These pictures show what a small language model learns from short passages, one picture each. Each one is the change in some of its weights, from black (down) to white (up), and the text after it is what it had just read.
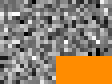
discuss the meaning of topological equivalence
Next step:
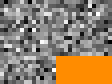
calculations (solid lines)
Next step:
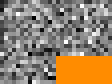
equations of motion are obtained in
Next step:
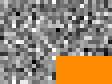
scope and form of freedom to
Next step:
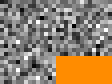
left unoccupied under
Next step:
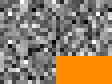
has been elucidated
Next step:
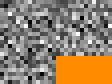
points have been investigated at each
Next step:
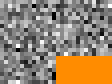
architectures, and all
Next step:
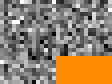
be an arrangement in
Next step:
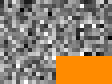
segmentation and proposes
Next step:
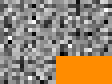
with in terms of the dynamics
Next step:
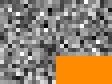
about the OMP algorithm are
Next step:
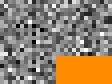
features [5]. A survey
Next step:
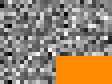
sometimes faced with various
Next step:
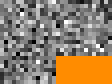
GUI for this
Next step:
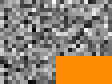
an unphysical branch. Hence
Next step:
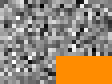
clays¹. Because
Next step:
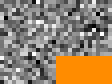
iterations that can be run
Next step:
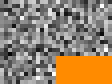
one-handed adaptations
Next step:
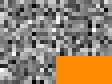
to alter your acts and
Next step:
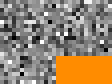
free energy. \noindent
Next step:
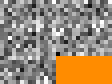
with such an offer and their
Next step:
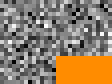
suited to accomplish those
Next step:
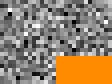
computed with another mathematical software
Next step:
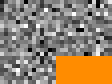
target material deposition, while
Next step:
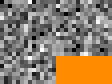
aims they might not be appropriate
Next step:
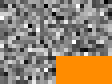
that contribute non-zero
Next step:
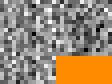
and maternal outcomes of
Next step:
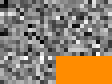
us mention, for the
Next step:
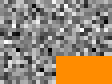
and sum over the sets of
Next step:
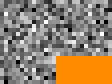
near $\xi = \pm
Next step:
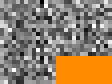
recent powerful counting
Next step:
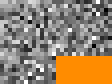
nonperturbative effects.
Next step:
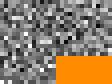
dynamics, it is important to
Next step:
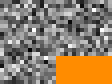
broad continuum due to power
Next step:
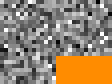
power-law distribution of
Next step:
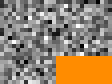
symmetry with a lattice constant
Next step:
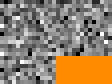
surgeries is performed in
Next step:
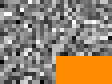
can understand that it will lead
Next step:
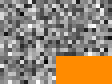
the following: a {\em
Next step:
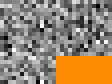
grading system. Figure
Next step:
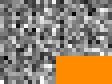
these actors and topics given that
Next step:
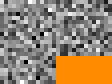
total. The major features in
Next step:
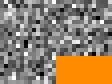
confidence can be built in the
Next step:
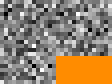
accelerate democratization
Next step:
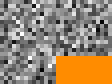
collisions (assuming
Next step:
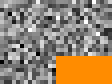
the following numerical examples. They
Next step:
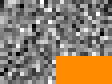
Variable: JKSE
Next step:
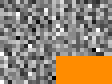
by adding the displacement current
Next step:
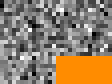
Probabilities greater than
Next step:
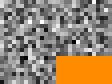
the memory locations which are to
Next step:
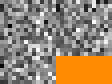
demographics of patients,
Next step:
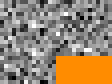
deviate significantly from the experimental
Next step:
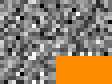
not seen during training. This
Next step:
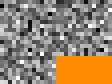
be used to model protein complex
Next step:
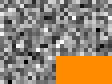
the detection's overlap with
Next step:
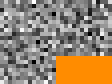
high rate of drug abuse
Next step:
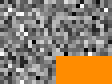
system in question is not mechanical
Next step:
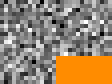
inference can be made:
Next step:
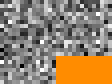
dimensionless variables for the characteristic
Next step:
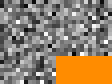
their phylogeny were
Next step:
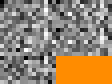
solution of the optimization problem defined
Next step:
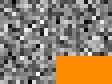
publisher={NRC Research
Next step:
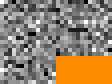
at the celebrated
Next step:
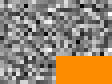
each other. Covering
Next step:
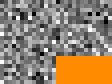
normal form of the hyperbolic
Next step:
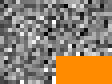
there is a nonzero
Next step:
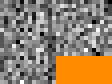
become the standard algorithm to
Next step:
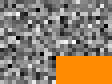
error bars represent the standard
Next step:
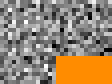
to the target eigenvalue, and
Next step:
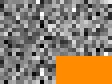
equivalent to Ising and
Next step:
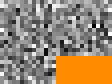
jute fiber.
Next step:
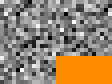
$x$ to subsystem
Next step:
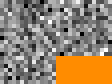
the cycle matroid of
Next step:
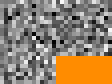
transfersomes, and
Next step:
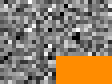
J. Liang,
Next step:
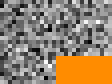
Bjorken regime which
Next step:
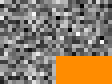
\cos\theta +
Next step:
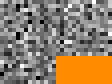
of Manickchak,
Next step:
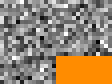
the bath. For
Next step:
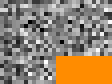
Liceo "A.
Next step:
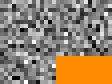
whether such geometries are
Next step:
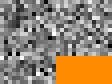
Thm. 10 and
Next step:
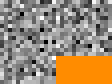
the first and fourth
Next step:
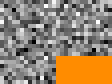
Frege system*
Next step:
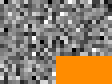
yellow coloured,
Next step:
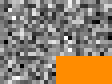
Davis CL,
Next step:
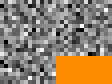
innovation, taking in consideration stakeholders
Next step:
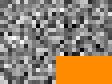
models We compared cosine
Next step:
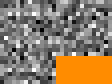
simulations are sufficiently robust to predict
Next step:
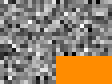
We can consider as relevant elements
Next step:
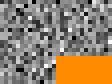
its Eulerian analogue by
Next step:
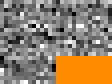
complete expression and not just to
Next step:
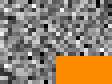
difference the mass of the black
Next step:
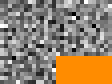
complex vectors. In general,
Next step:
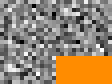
in this study.}, and taking
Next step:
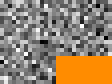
dust $11$ years after
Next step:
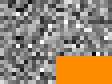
radial pattern. A red diagonal
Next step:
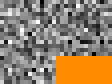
extension finie de corps
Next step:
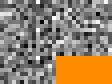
only half of them agree that
